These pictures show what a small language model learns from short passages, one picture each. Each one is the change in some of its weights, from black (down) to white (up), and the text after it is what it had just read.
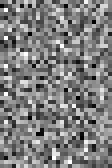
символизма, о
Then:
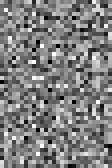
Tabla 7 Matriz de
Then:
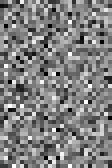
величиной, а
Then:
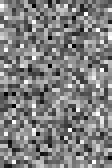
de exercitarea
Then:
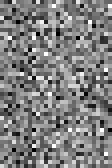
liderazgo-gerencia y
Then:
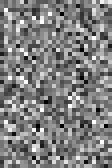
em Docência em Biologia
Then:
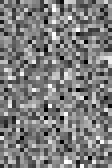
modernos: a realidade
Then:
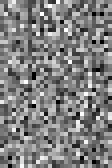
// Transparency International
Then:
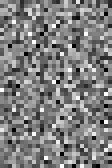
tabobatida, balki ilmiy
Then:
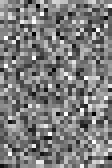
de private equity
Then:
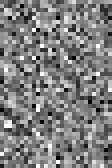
García Dussán
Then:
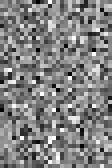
и театра, в котором
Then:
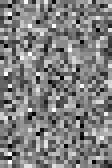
камайишига олиб
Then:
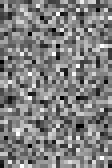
экономики, и этап
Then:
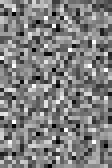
ulashilgan ziyofat
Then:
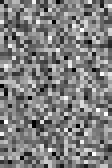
two groups. In the
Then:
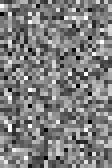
de sus últimos
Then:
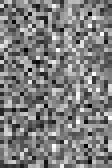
do homem, a
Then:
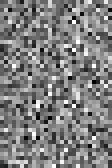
связь и поддержка
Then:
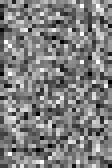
el Path Loss de
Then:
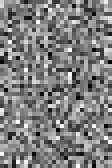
транспорту можлива
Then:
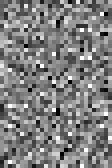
развитию и формированию
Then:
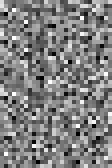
mkl miqdorda
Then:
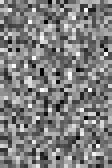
ma'nolarni bildiradi.
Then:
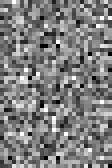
0$, тогда
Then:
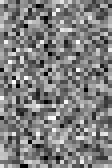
Journal of Hospitality
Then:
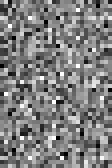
азота, в
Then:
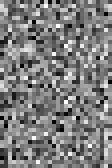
tahlil qilish va bu boradagi
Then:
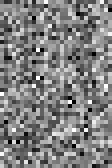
of ministers to member
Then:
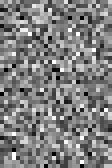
Eur Heart J,
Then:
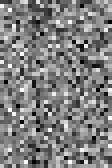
6 propuestos por Aja
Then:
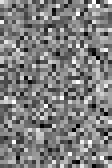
concrètes de sa mise
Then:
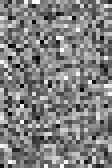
ella, las respuestas
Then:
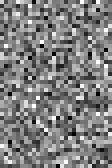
las búsquedas de
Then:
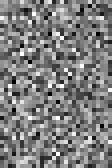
троичных знаковых
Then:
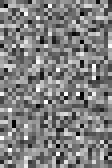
мусиқий сахна
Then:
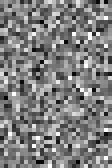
me'yoriy miqdorda
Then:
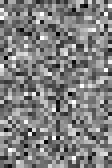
публикаций. Исследование
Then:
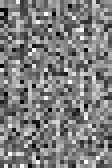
emergências sem dúvida
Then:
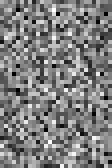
modelos según su
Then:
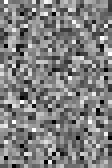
obalno-kraška 2019
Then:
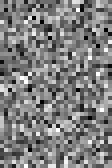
їх офіційному
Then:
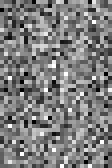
dos óxidos de
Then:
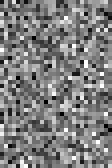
analysis of documentary data and the
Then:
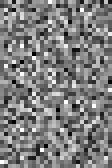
є абсолютним і
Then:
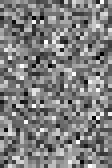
generalidade, mas em relação
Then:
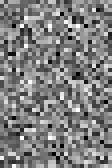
7. Равшанов
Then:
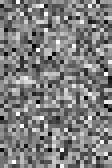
farq nisbatida
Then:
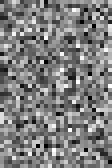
ele pot executa rolul
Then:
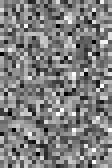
Respublikasi Birinchi
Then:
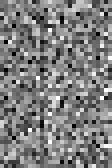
економіку нового
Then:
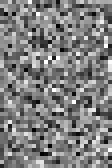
alimentos de acordo com
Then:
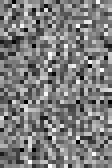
цифрових технологій та
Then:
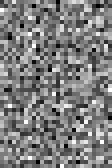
nossa própria
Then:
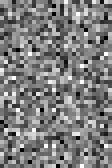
doktori (PhD), professor Q.
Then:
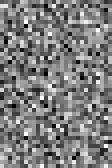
se precisa urgentemente
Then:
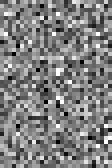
professionnels, mais aussi
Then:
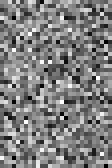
của SV,
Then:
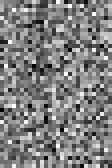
So, the null
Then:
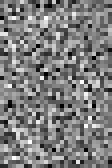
bo'lishi lozim.
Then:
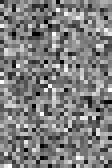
Acesso em: 09
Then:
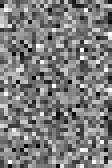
uma renovação teórica e
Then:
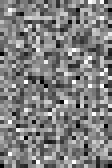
shu yumshatilgan va
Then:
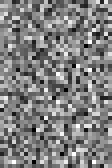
ke samping dari yang serong
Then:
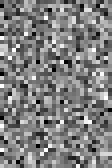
pe ceilalți shahizi
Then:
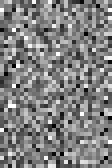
denuo». Le
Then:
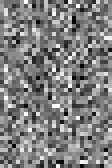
a todos aqueles que
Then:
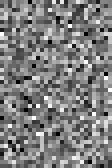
: elle baisse de
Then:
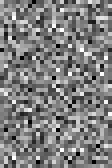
подростковом и
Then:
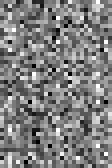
og kommer i en
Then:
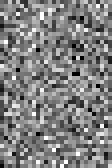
podoba NOO -
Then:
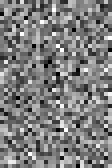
en procesos adelantados con
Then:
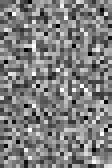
que permitisse uma viagem
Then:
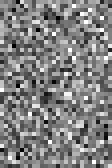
in image elements is considered
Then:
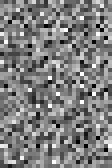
a stable economic situation
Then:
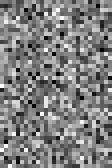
modeling and spatially
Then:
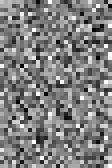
relevantnog softvera
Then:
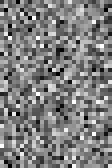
of student involvement in social
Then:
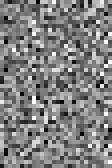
20 yil oldin sportchilar
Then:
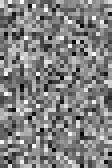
гармони олиб
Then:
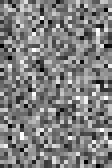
moyennes des données
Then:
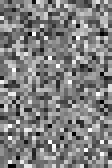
α_j отражают
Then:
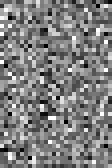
metodologias inovadoras
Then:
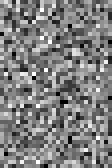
amaliyoti Toshkent-2017
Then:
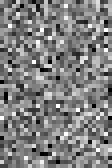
tanques de producción de
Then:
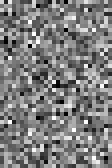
tahlil qiladi va umumlashtiradi.
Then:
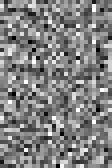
seu setor e criar os
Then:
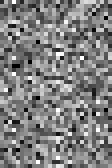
في مبحث
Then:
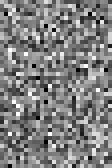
consumidor é uma das
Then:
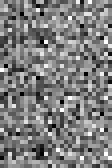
mumkin. Zero, bugungi
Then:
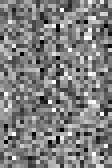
yoshdagi bolalar uchun umumiy
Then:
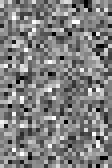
tarzini targ'ib
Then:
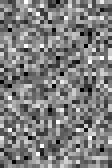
e seus saberes,
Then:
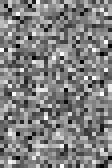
(bijdrage kan worden
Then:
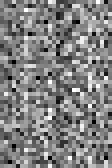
ҳалқада ҳар
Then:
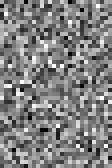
один шаг» к
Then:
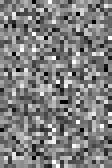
та чужомовних
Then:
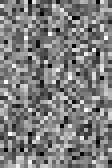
Xulosa qilib
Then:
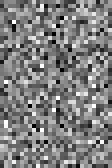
kul'turolog. –
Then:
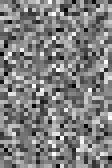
o'rni hamda milliy
